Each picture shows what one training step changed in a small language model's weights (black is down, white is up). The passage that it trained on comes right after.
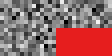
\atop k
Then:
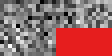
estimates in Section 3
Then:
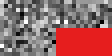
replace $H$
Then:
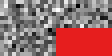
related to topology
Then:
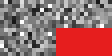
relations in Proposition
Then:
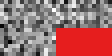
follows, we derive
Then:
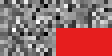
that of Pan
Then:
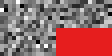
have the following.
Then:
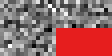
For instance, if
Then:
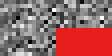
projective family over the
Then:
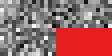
$t$ and
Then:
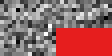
vanishing, or
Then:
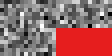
supported by a circle
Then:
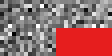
computation shows that
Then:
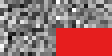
We are thus
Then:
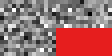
network. The
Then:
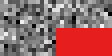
generic if and
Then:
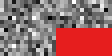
for $m =
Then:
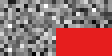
optimal input, but
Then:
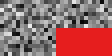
irreducible component the
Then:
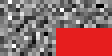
Let us divide
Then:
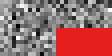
Next, in
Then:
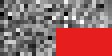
of Theorems
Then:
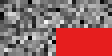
coefficient vector of
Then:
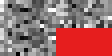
each crossing one
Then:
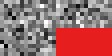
wish to find
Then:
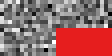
and use the fact
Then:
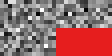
result is the
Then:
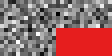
nos dice
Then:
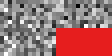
large changes in
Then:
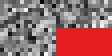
numerical computation point of
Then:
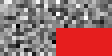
point for the differential
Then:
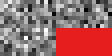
moments and for
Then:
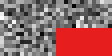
cross 0 in the
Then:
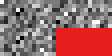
\cong {\mathbb
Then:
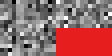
\noindent Proof.
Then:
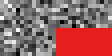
of every label by
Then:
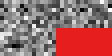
as follows.
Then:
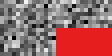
the topology of
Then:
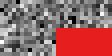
finite simple vertex algebras
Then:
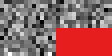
theory of quiver
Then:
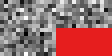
for a solution of
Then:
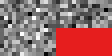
of all $f
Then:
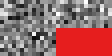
a set~$\Lambda
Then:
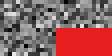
of automorphisms of
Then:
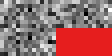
they assume that for
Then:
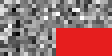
that the optimal solution
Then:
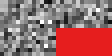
distribution which is the
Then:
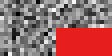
By the results proved
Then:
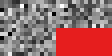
where the input sequence
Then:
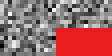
the body of
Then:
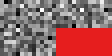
of linear equations for
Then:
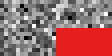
construction as follows.
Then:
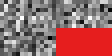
of strict convexity
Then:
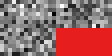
where the density function
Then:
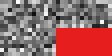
with a variety
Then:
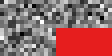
adjacent to
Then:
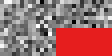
its partial derivatives
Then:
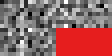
For a polynomial
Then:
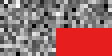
In general, it
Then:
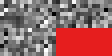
of two compact spaces
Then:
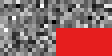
infinite chains of
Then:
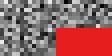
\ldots & 0
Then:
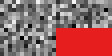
of this work is
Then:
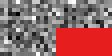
I quickly
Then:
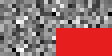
convex domain. We
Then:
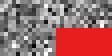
instead of giving
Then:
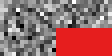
consider the case when
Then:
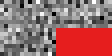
and getting
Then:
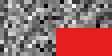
we ignore
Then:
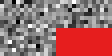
the sensing
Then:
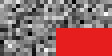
the length of the
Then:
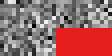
fixed point of
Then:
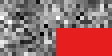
a right and left
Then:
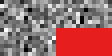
closed-loop information
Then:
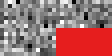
$\lap f
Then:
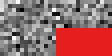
exists one and only
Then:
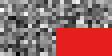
in two distinct sets
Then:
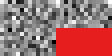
\over \rho
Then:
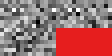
the center.
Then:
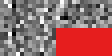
so that $\{
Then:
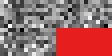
every $t
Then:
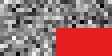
the data points
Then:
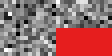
multidimensional distributions
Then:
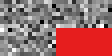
\dots \rightarrow
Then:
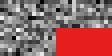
the Theorem 1]
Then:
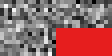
and shift invariant
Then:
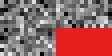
corresponding ODE has
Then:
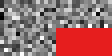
pairing of
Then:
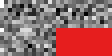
approximations appear to
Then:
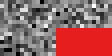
he illustrates by
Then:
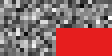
finitely generated, then
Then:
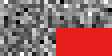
vertex} if
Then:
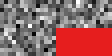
Fourier transform
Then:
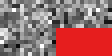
smooth function which is
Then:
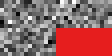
correlated with
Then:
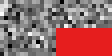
because the equation is
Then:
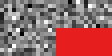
One of the
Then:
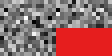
rank. This property
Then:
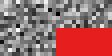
for the resulting
